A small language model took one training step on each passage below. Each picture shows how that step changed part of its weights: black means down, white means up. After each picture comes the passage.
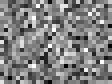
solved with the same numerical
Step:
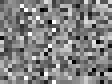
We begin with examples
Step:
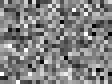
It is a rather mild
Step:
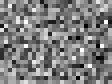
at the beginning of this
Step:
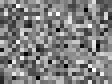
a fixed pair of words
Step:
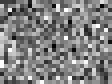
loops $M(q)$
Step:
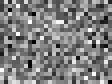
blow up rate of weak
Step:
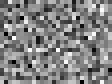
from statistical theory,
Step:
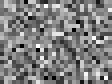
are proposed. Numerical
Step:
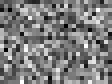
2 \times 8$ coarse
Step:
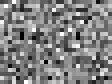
some $r$-colorable complex
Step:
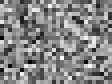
be demonstrated by
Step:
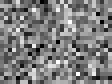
On the other hand, using
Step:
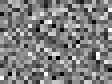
for all sufficiently large
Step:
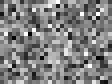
spectral sequence for the
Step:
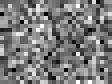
\] \end{lem} This
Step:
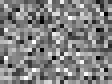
the level LIBOR
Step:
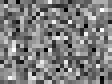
known. For example, for a
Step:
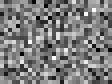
\endproof To prove that any
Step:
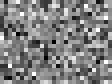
at high speeds is
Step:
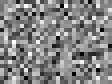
vector field is computed as in
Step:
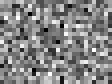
that in fact the completed
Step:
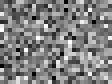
given compact semi-algebraic set
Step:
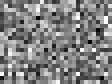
power propagation time
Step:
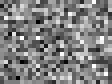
contains a cycle.
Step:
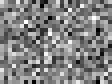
For later use we impose
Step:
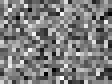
the adaptive update
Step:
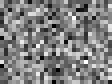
not hard to see that there exist
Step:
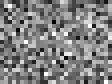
combinations of Bernstein
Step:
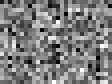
Theorem 2.5 and Corollary
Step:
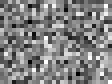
we consider payoff functions of
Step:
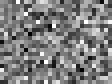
(attractive) fat
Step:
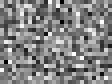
V_1$ to be bounded in
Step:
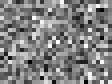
with respect to the network
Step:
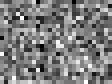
$\mu(dx)$ reduces
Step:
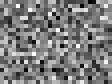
is a line of $\Pi'$ and
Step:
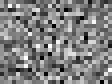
b_p$ be integers with
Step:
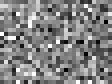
\text{ if and only if }
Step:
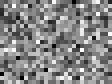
Hilbert space and
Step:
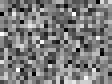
modules. The notion of a
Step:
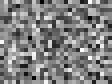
a normal family whose every
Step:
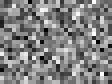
Similar to the difference
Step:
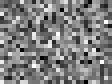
and the Kohn
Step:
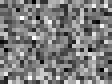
\U$, proves that
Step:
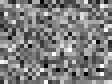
media. We have used
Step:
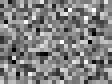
condition $d\varphi=0$
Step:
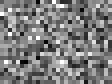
the different cases.} {\scriptsize
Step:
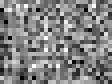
samples need to be generated for
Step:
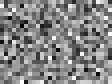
implies $xx^*=1$
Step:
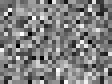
depict the phase
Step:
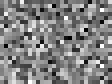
notations, let us assume also
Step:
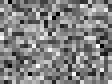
Therefore, the algebraic
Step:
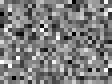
of our models. More
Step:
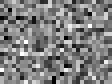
is an integer linear function on
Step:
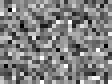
for each $i=1,
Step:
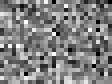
qui ne d\'epand
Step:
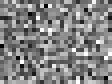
to $x,y$ and
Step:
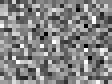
functions $v^n$
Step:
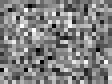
surface obtained from $Y'$ by
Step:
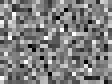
any graph $G$. We
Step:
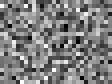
regarded as a special case
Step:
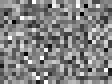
of recurrence relations
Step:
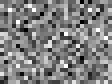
and two referees for constructive
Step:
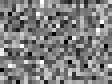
from \cite[Thm.\
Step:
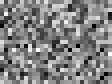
been proposed, making use of
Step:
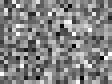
tangent of order $3$
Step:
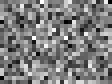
the dual pair for 1:1
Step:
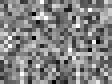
$\Omega$ by at most
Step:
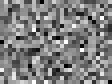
a free family, then
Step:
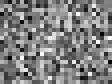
probability. The argument is
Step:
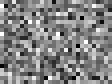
di $C$, e dato
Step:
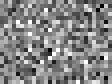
or $c=y$ is
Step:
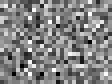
is self-adjoint if and
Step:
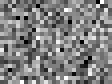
\section{Dill maps over
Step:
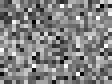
groups with $\sigma ^0
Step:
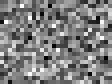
joined by a unique simple
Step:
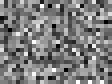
\een \end{thm}
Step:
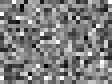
a solvable Lie algebra, all
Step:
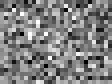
the solution of the Riccati
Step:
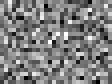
of the immersion of
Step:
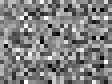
in the StatLib
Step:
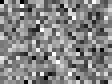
are useful in the study
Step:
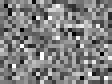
this action, which includes all
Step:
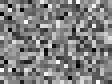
The starting point of this
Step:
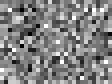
five admitted solutions for
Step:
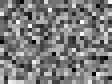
preceding observations show that
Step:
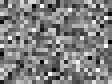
and frequency of the
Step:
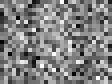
mean value, Dirichlet
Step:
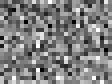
$\bbr$ (see
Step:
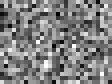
manifold theory it follows that
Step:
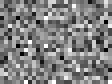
$a$ and $b$, set
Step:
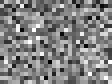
-invariant algebraic cone.
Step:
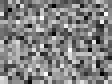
$\Psi $ and ${\Psi
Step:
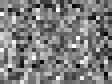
finite $G$-sets form a
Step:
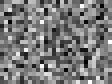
\hline Variable &
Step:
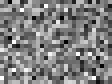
\biggl\{\mathbb E
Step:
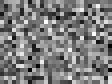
N_a(F)$ for
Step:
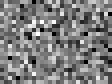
t)}, \delta t )$ of
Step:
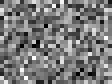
Pachner graphs}
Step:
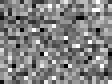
a quasiconcave function
